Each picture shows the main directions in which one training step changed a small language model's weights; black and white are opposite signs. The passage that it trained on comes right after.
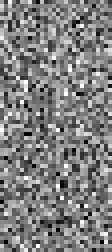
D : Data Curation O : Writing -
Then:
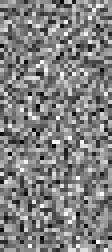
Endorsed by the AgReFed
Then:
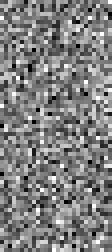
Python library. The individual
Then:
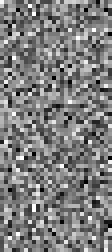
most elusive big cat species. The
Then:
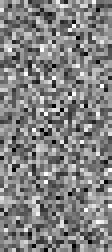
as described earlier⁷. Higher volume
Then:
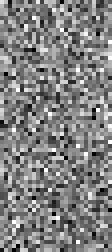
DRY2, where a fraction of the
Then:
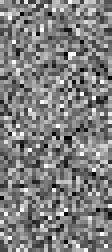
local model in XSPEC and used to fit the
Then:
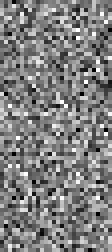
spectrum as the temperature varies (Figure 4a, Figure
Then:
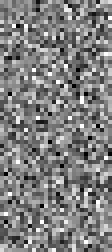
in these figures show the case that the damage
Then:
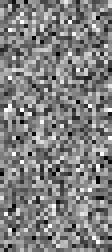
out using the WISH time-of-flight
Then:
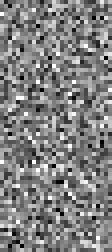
been made under the assumption that jets develop such
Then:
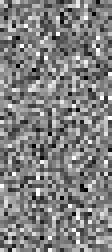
6) indicating that this concentration is not toxic
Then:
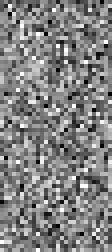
nuclear states will be improved and the overlap
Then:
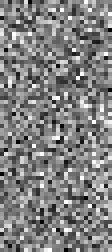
the Proposed Algorithm. | |
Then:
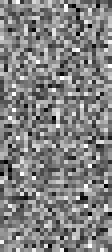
D., {Sebastian}, D.,
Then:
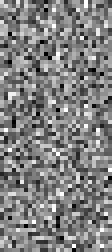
them as exceeding 0.5 (Habes
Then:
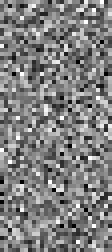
three theories (special relativity, theory of
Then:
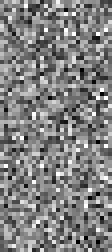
readout then distinguishes \(\lvert
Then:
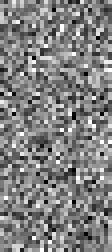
To sum up, this study was done in two sets of
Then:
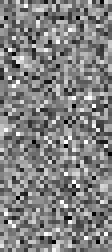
V_{search} search signal is loaded onto
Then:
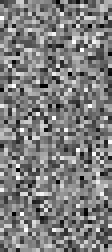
transmission request to the neighboring node
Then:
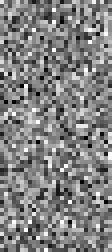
to select students who demonstrated varying levels of reading
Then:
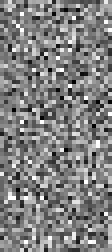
between integration exposure and outcome. We measured these
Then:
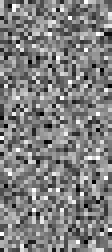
the findings of this study are available from the corresponding author
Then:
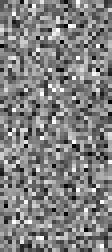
be fitted by a one-zone
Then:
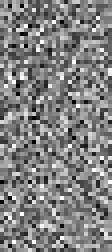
with rubbers). In this paper, our
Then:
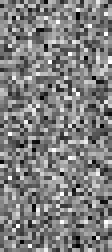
potential. The Pauli exclusion principle is
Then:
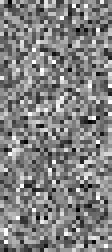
35% since 2010 and this cost is expected to
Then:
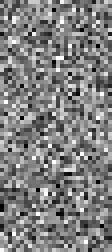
to MoTe$_2$/EuO,
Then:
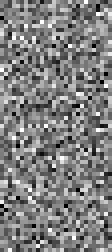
the Negev, Midreshet
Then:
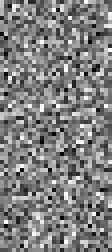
the subject of many biomedical studies and has already
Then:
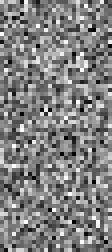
under varying conditions providing customizable packet
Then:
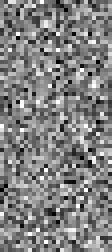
(\ref{eq:EKde}) relates the
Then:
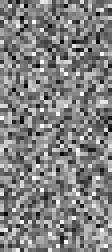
investigate this process: Analog Pixel
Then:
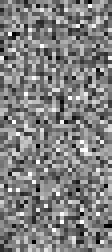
that will make this artifact suitable for being
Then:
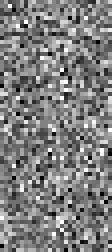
of foreign students. Key words:
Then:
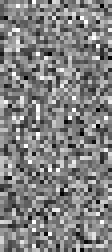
> 0$, then it can be clearly seen that
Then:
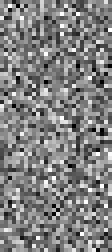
is the flattest (heaviest); at
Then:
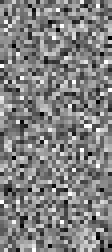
The features from pre-processed data are reduced using
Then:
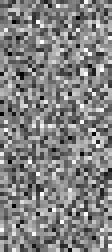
``separation of variables'' ansatz
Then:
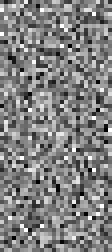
(Only X and Z) Data interpretation Y
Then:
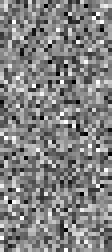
values of the dimensionless ratio $\theta_{l} =
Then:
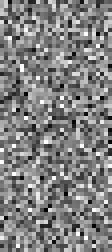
DS can introduce economic, environmental and technical
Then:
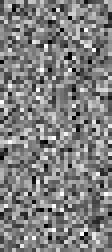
the leader of the expedition. The original
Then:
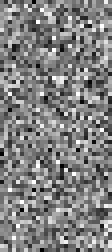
to the orbital length of the bar $a_o$
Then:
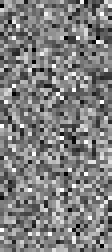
weighted projective space. In the above calculation
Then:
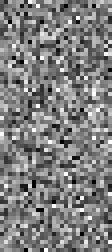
LOD. Frontovortex
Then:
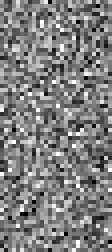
to confirm or rule out this possibility.
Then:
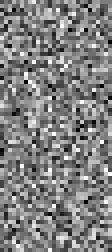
The health of crops and soil, of the environment
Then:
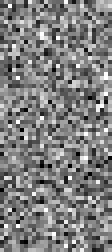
consideration. Topographic features including straight
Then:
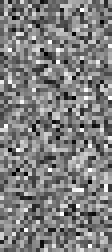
(\ref{generalDE}) and
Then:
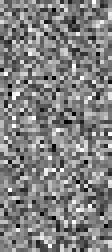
with non real zeros as well. Fig.
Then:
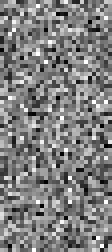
condition above that expectation values are invariant
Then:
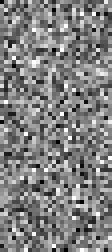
to classes; matching residents with
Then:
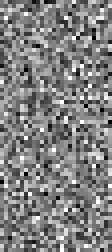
English and Literature Majors in
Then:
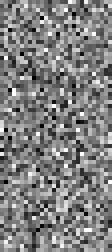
Each of the three absorption components are present in
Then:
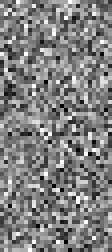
Issues in Report $R_J$.
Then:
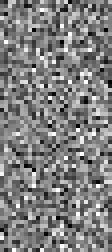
As a result, the system evolves from
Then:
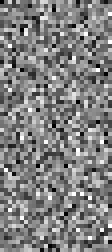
overview of the progress made so far and the challenges
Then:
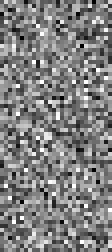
deploying and managing multiple-plane
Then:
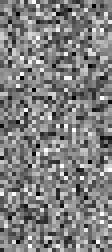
eV. The wave function is further improved by
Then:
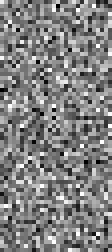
Western intelligence capabilities. These
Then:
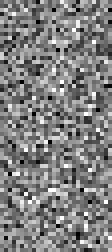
identify papers that addressed the software development process when it
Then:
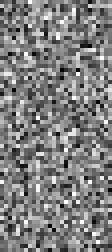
and atmosphere from each clip.
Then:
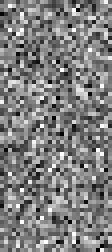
technology and improved land use efficiency, food
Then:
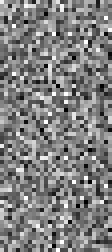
more effective tools to monitor and prevent
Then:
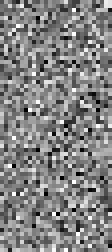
performed with $N=50$ and $\delta
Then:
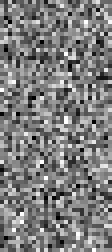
question-inflection, $Pmiss$.
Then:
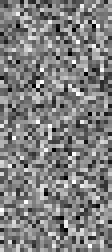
state with $\tau_Q=1800$ and
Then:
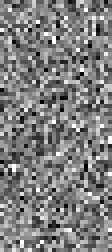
Nanostructural materials are often in a metastable
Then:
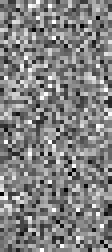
a single model of the vulnerability of natural
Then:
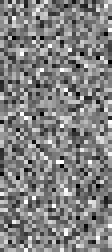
originate from, followed by their number of facilities,
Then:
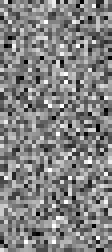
Odense M, Denmark}
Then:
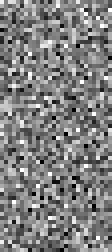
produce structural changes in the field of work and it remains
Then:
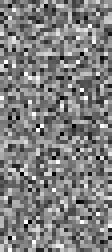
contact with food is modulated by pleasure,
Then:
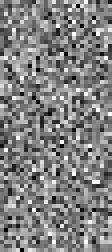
He yearns for a sense of connection to
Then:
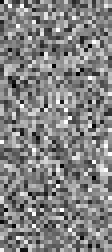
conducted within the context of industrial applications, for example,
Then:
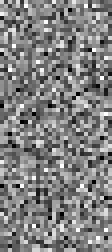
indicate that it is not a good idea to have students
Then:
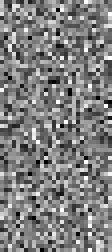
the following policy and practical recommendations are
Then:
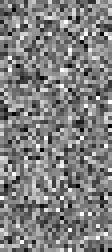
of a great mentor are that he should be
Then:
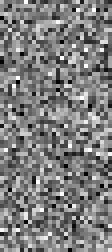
cluster drilling process based on scientific research. The
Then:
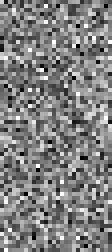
results for the population distribution map of the
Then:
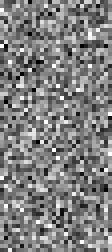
this work is significantly improved. This suggests that the
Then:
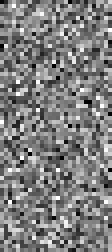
Additionally, the proposed defense does not require
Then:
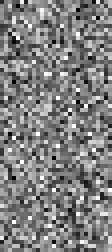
when the interaction between the fermion mediator and
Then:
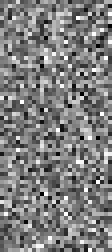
mineral and inorganic substances left after
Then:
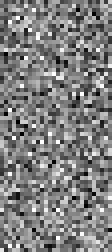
consequent large impact crossing angle leads to longest
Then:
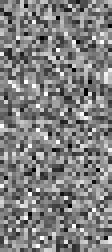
al.*, "Design criteria of subway
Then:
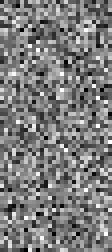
for Case-II is greater than one for the
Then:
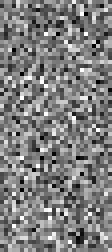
values among highly immersed players and
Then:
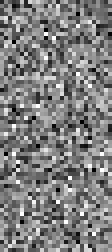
for superconducting resonators deposited on
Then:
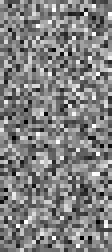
X-ray observations showed a bright source in N66
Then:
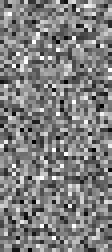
components inside a simulation of a mathematical model.
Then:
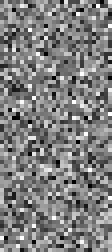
superposition state until final measurement, enabling the
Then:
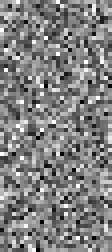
defects are a concern for both military
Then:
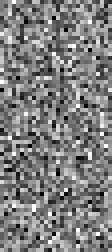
would lead the liquid part of the feedstock
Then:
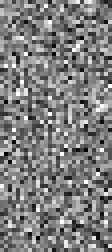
current data. The catalog of detected binary black hole
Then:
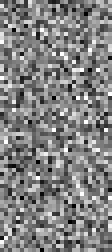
filling fraction gives the following Equation
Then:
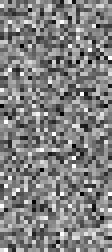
(eds.). *A biological assessment of the
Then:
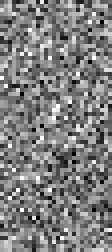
and $(v,vv^\prime )$ are increasing
